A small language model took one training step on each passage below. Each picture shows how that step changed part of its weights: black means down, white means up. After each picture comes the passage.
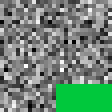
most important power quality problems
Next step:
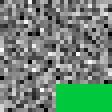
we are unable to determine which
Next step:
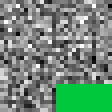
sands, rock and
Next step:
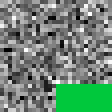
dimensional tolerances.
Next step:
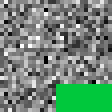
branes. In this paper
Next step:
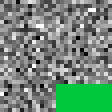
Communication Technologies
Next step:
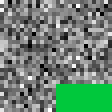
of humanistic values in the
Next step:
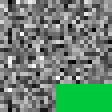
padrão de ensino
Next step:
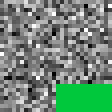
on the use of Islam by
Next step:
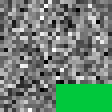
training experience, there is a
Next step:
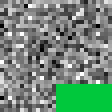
Lagos spinach, it is
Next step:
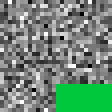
contrast, the old stars
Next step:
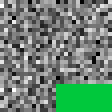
20] is an increasingly
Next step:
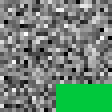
intention to adopt it in
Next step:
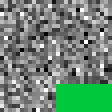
a detailed investigation of
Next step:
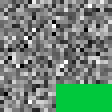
Whenever composition
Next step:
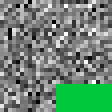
nodes. When an
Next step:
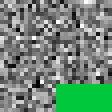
Abelian family
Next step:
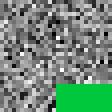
weakly coupled
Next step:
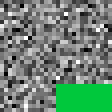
3) благодаря
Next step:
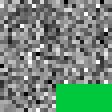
not used in other regions of the
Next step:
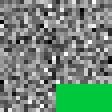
more or less use depends on the
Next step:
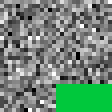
in many branches of
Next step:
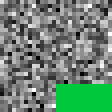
rotary inertia,
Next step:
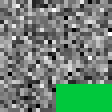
- Chávez, A.
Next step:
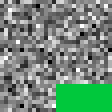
Phytoneuron 22:
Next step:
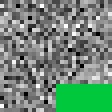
in the \sm\ is
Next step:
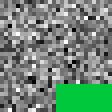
: The power flow at the line
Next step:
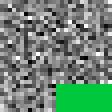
в виде $w =
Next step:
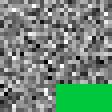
o bubalino congelado
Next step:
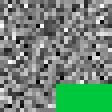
os governos de muitos
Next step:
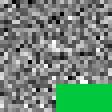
Gênero . Fonte:
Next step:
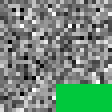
bu haqiqiy xazina
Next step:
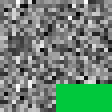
further issues like the
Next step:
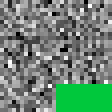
and the recent observation of such
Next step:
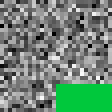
uncertainty and mitigate
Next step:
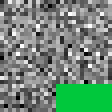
therefore, the anticipated
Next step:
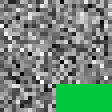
\rightarrow \infty$, an
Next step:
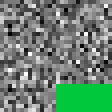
of 300 mm in diameter
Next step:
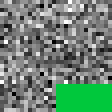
la educación superior corresponde
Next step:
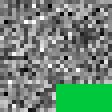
as compared to the mineral
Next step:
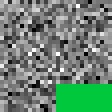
de problematizações suscitadas
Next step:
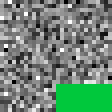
transfer to the Earth for the
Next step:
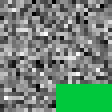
Subsequently, the
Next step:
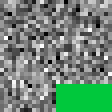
a demonstration of the rational
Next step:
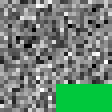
no solo es un elemento en la
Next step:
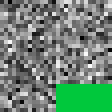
musiqa san'ati
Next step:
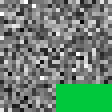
not to damage areas in an
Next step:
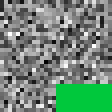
the V_R 2 values and the
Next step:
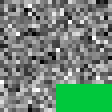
como “Schrems
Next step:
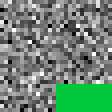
two laser fields. The
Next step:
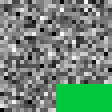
tourists arriving in
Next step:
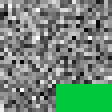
of steganography. In
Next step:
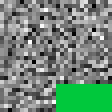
\end{eqnarray} which
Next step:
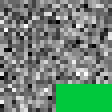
and RCS model to account
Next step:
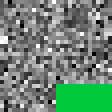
final stage of production Figure
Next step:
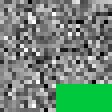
in this technological age. I
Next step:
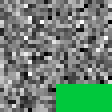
dialogue, regulations,
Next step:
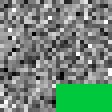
generalized to accept code
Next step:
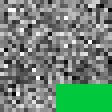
murine model, this is
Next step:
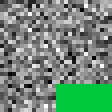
\title{The Sloan
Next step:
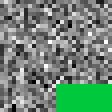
и результаты В
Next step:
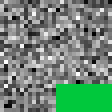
and the resulting bitstream
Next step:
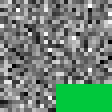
the Bordeaux site's
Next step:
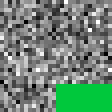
different computer vision applications such as
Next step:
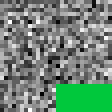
separation accordingly,
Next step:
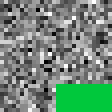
the detector area, and
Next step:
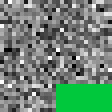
products of single-particle
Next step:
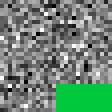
coverage ratio over a period
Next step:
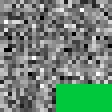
and bandwidth efficiency,
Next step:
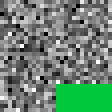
language teaching
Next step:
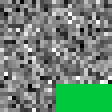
Buscar inversionistas
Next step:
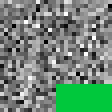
latter being the most common,
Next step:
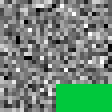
majburiy jamoat
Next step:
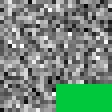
use impacts in LCA.
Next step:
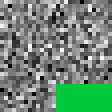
semua wisata dan
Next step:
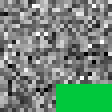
fuqarosi umumiy
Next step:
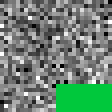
advised for investigation
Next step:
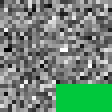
and i corresponding to the TL;
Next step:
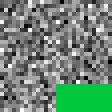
we wrote a piece
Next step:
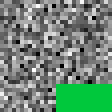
stating: “I stand by the
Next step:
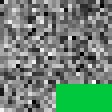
as to obtain optimum result. A total
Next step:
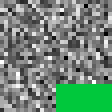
only. All simulations
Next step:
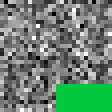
de Ambiente,
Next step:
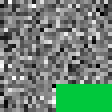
of both their academic and
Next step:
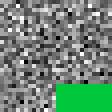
України з
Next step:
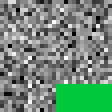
\caption{Comparison between
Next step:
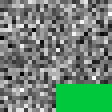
prompt $prompt$, and
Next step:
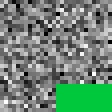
.The reaction shows first order
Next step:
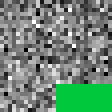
program, as the bulk of the
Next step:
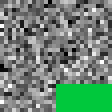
performance reasons, plain text
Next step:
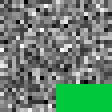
taste and appetite
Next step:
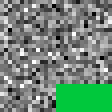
*t-test was used
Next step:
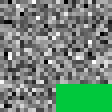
the different deontic consequences of
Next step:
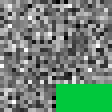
flooded with huge
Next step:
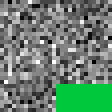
Uning asosini tariiy
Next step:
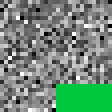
the ones obtained from the exact
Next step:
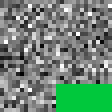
of the VITAL-5G
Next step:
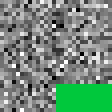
both countries When
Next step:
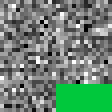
in the nearly fifty per
